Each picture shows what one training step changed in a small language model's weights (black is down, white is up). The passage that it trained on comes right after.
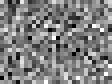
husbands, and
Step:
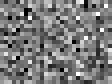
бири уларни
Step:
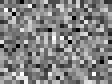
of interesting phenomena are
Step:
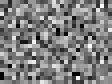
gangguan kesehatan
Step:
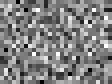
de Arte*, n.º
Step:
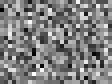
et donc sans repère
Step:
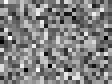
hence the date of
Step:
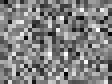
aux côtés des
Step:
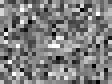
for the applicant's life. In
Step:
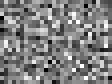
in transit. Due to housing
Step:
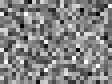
de Virgílio
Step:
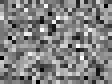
• Rechnen von
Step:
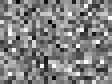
Кичик ва ўрта
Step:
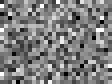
office using checklists
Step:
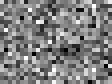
during the registration process
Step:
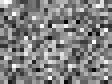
\mathbf{T} -
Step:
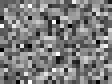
messages. Weekly
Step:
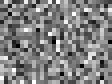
scattered PV systems presents
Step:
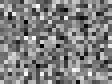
utilising or contemplating
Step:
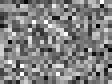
between the student's academic performance
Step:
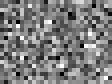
students are bored in learning
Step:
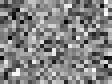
least some training in the
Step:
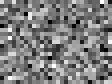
imbalance, the
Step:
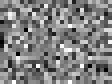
Repair: Is There
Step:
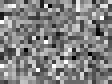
and administrative data presentation with
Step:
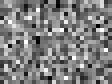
seriale ISSN.
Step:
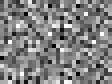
kelish imkonini
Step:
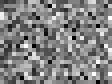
a focus on enhancing the
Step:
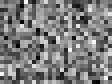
the application is rejected without
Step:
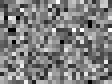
Validation of the Simulated
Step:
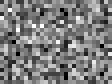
min portfolio
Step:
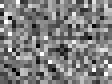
and reprocessed Data Sets
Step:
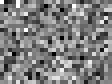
existing national ethnobotanical
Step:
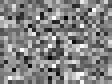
number of active, and
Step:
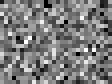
эффективной с
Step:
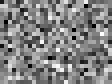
o dos años, a más
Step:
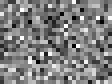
study the advantages and possible
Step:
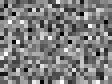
van metaal, of van
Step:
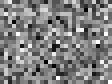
укрепить его
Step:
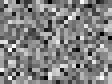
skills, Use of internet,
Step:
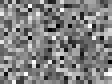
In the table, cluster 0
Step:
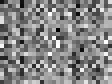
وفي ظل
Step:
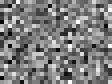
de milieufuncties is er
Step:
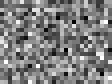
países con mayor
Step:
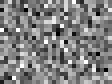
Propamocarb 5.7
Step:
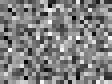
and his followers are seen by
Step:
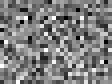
Nivel conceptual: N2
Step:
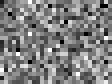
dan iborat. Bu
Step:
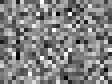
vectors v and grad
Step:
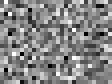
Erkin Vohidov’s
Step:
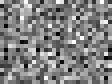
poison to anyone, if I
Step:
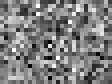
Hamizan, M.
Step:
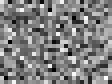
Policies have Improved
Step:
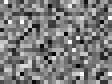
tunneling incentive
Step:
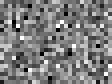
and examining its spectral distribution
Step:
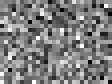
contradictions existed so
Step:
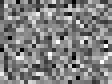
However, Chile is a country
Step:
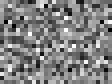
ball bo'lsa, 18
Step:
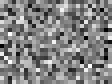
sources of research or data, such as
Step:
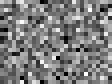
in patients who underwent needle
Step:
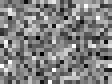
technology, March 2026.
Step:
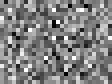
художественная и
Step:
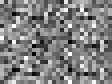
OF MEMORIAL
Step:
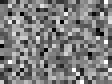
foundation for the forthcoming
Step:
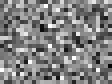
this transaction will eventually
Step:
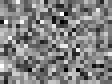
easy communication for their
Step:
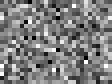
area so it can be reached
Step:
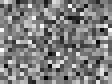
by the chiefly elite
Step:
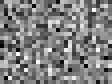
setor privado, dos
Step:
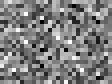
INSTABILITY IN
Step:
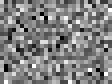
education (Kanakidou and
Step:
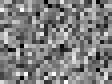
o modelo esquelético
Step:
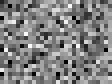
36.5% were female
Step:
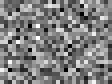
Proteomics for Target
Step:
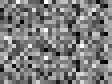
für anbietende
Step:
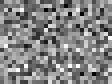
has been paid to the social and
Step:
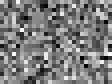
Taxonomien, diese
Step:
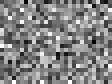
and after RSPO and 3]
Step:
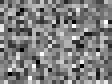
que se aborda desde las
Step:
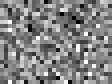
for the observed vertical motions with
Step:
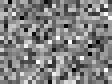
OF CONTENTS**
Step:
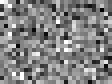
verification of the final environment’s
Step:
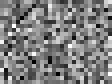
in the space domain, limiting
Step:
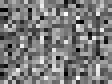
уделяя внимание
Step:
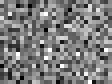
va tadbirkorligi
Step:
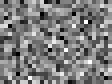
entrepreneurs are driven by
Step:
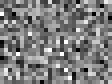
etadi. Yoritish
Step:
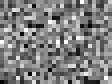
usuli . Bu usulni
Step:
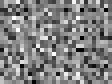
hierarchy of initiatives
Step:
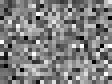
hotel domain and how they
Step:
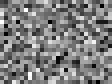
degrade the other community.
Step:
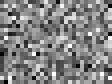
bars in tension and 2
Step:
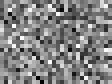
The results are compared with two previous
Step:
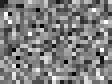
a research agenda.
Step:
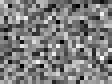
how important it is to be able
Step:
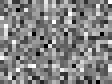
Respondents perceived a
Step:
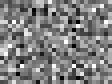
not). This modelling approach is
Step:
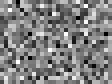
creates an instance of
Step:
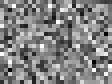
and mismatch rate ($p
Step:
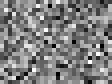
dengan durasi kegiatan
